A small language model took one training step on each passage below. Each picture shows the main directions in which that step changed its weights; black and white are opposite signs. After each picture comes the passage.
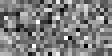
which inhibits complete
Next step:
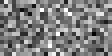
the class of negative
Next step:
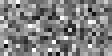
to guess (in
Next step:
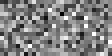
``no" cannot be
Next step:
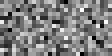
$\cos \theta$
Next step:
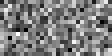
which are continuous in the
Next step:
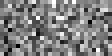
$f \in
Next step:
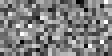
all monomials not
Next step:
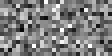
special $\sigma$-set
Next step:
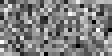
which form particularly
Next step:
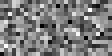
firms are at
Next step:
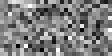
conditionally on the
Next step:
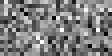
is a mixed
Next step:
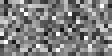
is faithful,
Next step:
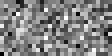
uncorrelated systematic
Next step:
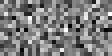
defined locally by
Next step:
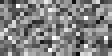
model and propose to
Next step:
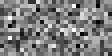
strong absorption in the
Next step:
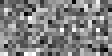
available to train a
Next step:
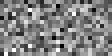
more time to adjust
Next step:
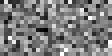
(green) and
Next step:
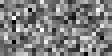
well known, most operators
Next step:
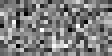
additional intuition
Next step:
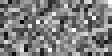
$f$ be a
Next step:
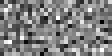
which contradicts the
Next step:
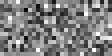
+ \Delta =
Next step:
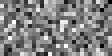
unit cell. Such
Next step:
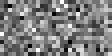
tweet sequence where
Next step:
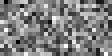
is strong. Using
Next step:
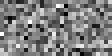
easy to check that
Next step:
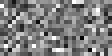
regime $\theta$
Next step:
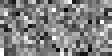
information about the system
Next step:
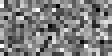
The prospect of
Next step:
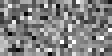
does {\it not}
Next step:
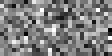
For $1 \leq
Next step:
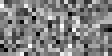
ISM with Y
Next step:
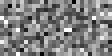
with default
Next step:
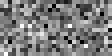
chunks and the
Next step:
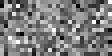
of dimension $2$
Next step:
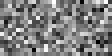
$M$ and
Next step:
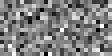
by Refs.
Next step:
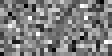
atomic planes
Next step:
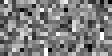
the contact interaction,
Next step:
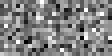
Zheng and
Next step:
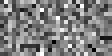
the positive map approach it
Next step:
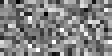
processed by different
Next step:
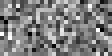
with a frame rate of
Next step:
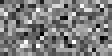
normalization during data
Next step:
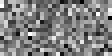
of galaxies); the lower
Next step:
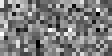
of the reduced order
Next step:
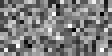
behind by the
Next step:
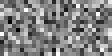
This observation means that the
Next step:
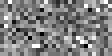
\mu \) and
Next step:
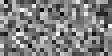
the time derivative of
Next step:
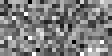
is dramatically
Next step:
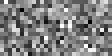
a system of linear equations
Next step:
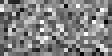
now include large AdS
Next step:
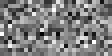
less sizeable than for
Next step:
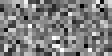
theory with applications},
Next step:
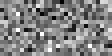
pulse parameters in
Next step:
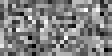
A number of related works
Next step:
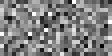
Let us consider the following
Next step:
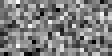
sense to simply use
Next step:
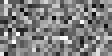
is the vector of
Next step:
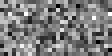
have achieved polar
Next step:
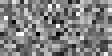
heritage and
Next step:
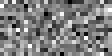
analysis by looking
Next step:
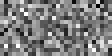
is dominant while
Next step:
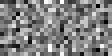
model parameters. We find
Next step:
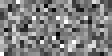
14th, the
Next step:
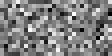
and focus on the
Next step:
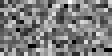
be realized in a
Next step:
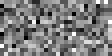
We then study the existence
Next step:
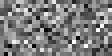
underlying dynamics and
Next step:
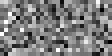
spectrum. The phase plot
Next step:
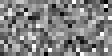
and, finally,
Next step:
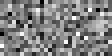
on dropping
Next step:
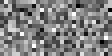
the similarity patterns
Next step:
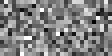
the number of components of
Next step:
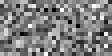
five dimensions
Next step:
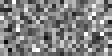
it does not affect
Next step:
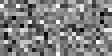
part of the field
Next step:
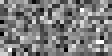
In addition we require that
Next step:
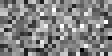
emission targets at minimum
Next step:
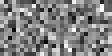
the correlation was used,
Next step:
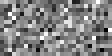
range ($M_{\rm
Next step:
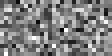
an algebra homomorphism.
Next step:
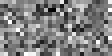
rise to the
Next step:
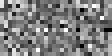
of being linearly
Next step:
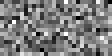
strongly rely on the
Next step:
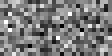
are edge-disjoint
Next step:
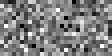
initial temperature jump at
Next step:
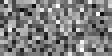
the magnetic field of the
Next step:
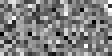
systematic effects from galaxy
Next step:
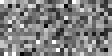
resolution for earth system
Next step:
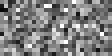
situations, when
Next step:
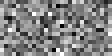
Let us assume that
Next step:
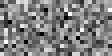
3$, is equivalent to
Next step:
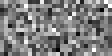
space $X$ and
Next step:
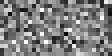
the twisted case of
